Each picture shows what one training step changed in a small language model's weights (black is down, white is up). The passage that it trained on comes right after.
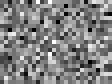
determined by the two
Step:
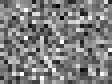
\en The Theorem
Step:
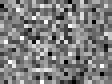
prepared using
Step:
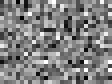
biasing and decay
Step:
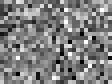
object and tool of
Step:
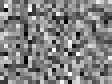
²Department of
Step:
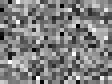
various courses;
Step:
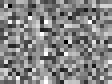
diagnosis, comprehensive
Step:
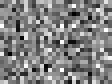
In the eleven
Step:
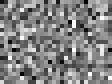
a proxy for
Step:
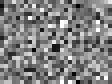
destroy the
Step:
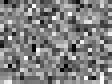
property(or almost
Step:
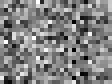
Based on calculations
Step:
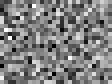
of seedling
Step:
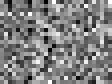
have always been at
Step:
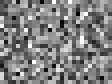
of Economic
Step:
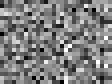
and experiences having
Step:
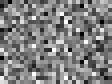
and of the sample
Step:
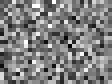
of materials at levels
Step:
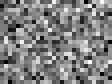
constructors or
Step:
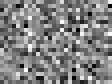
if they decide
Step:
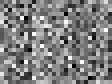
(II) in
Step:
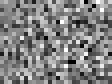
suppose $\sim
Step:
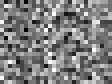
r \, dr
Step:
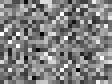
then it is also
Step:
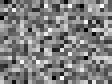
plasma is determined
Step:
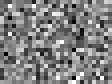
by the author based
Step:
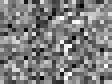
and it is important
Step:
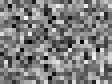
have limitations when
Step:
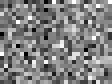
has been open for
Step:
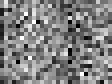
algorithms: the
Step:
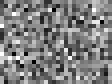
for granting a
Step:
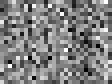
in the strong
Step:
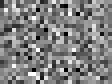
optimization with approximated
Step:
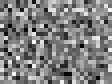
Let $P$
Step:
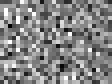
significant difference ($p
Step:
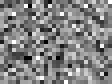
to another reduction of
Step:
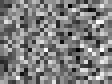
two inequalities, induction
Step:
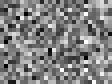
persistence of
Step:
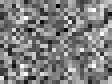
is essentially supported on
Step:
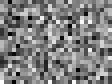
terminals for
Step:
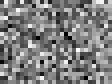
measurement was repeated
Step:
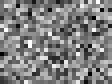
spoken language
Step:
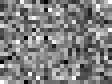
any primary contact with
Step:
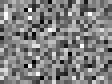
width 1pt
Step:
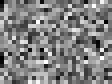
speed, corresponding to
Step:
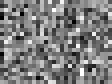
waste. Drying
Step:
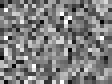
and the stress tensor
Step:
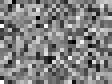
these methodological groups
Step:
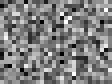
and Young,
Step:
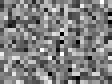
fact since this second
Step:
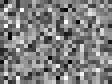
question can be bounded
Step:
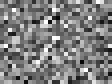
study showed that
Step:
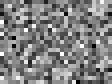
on animal
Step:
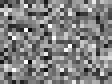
to suppress assumption
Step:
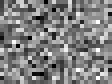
via foods.
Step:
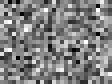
a low-dimensional
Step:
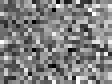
we aim to provide
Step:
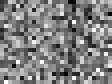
all the interviewers
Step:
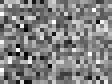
LNAs reported
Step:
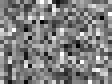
R -\nabla
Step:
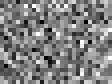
that pharmacy students
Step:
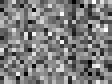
in all the
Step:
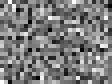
M S.D
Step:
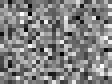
simplicial set, and
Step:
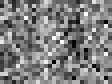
programme so as
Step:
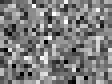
by $I$
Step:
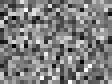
product of the human
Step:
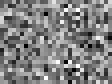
thus to avoid the
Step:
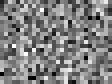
the defect caused
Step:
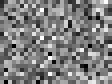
the design impact of
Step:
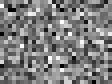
broad injunction
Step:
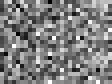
national culture through
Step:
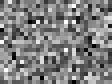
some real number.
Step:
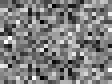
data to data
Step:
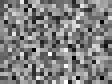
place than the rest
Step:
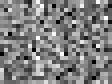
1. Should
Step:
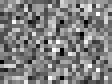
Risk of
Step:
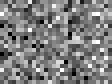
as example, we
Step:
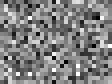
primes a,
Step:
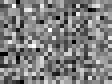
services - Cultural
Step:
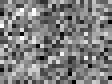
space for all!
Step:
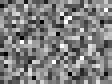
and replace established
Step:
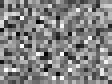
subject to solution
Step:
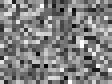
technologies. These
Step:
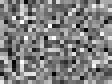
We promote, on
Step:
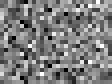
% LHCb
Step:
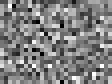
sketch some
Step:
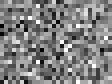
and BXM
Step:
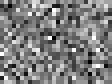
accounting for the
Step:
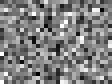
total space $
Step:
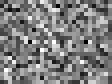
proof. \medskip
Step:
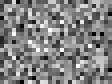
be written in the
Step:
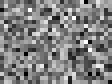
argue that the
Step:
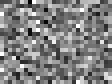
unique minimizer of
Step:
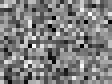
Clear cutting
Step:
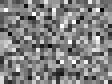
number $p$.
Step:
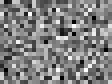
will always be of
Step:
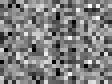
art and design bodies
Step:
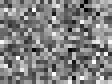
we should perform
